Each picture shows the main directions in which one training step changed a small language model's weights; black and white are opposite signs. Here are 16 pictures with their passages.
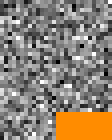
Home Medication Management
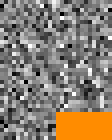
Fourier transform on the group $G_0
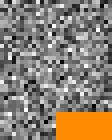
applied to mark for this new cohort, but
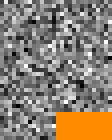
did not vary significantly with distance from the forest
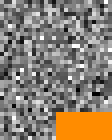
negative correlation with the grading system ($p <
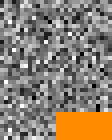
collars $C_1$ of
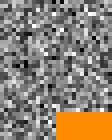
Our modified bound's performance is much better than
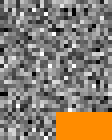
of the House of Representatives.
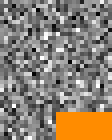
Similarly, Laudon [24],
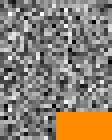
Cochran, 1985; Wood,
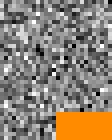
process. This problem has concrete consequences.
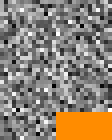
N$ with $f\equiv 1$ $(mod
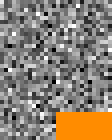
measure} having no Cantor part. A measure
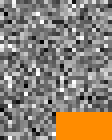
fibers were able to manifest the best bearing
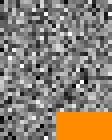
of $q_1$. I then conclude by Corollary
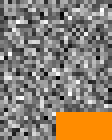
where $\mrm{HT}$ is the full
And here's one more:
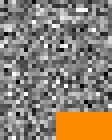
photographed underwater, and so far
